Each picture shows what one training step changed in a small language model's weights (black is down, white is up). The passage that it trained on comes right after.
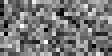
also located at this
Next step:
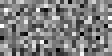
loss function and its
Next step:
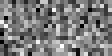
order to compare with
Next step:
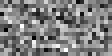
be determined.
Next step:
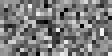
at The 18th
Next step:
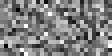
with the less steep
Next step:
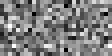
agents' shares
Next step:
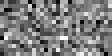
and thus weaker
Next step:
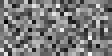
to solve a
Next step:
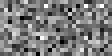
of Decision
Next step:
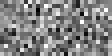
9 | The regular
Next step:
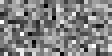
theory in this study.
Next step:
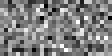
Comparative analysis of
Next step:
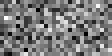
the pressure at
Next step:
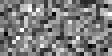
and large excited state
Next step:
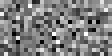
reverence that the
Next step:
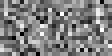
is also coordinate
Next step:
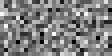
end of the first
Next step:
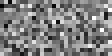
as the dimensional
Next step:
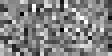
with a minimum energy
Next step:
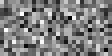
angular distributions.
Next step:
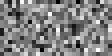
in spring
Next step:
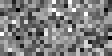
на речта
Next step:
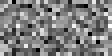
fala da
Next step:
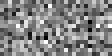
The ratio of free
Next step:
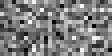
such that $$
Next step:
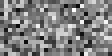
interaction. These two proposed
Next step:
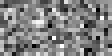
$l \times l
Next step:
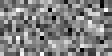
Das System
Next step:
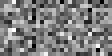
interests like
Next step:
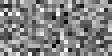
the Canarian
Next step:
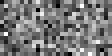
sobre a Base
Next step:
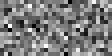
because convective
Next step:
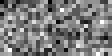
attention in
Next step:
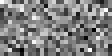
cancel each other
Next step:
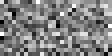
tashkil etdi.
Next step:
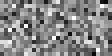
perdidos), que
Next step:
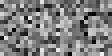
de casa com o
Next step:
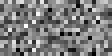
abrangente da
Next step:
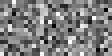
природы и
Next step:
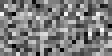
of the proximity
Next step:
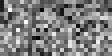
rate of 5 cps
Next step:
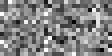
normalize the
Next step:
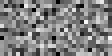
lo que ayuda
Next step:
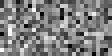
of misclassification
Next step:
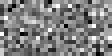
mamy do
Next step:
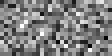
dispõe que
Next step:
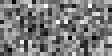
we don't have
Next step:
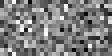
systems. Many
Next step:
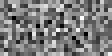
of the model and
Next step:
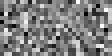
Lett. {\bf
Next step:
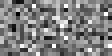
constant: $$R
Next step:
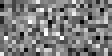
ensures that
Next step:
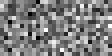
This demands a
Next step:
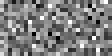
dark matter
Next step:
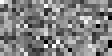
\rvert +
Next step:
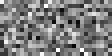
dynamics cannot be described
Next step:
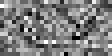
two equivalence
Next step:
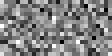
which, however,
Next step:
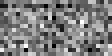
We see that for the
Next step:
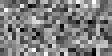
analog quantum simulation
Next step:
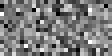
can get from its
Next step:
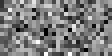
of Organising
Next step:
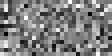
два рада
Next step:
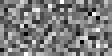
particle's location
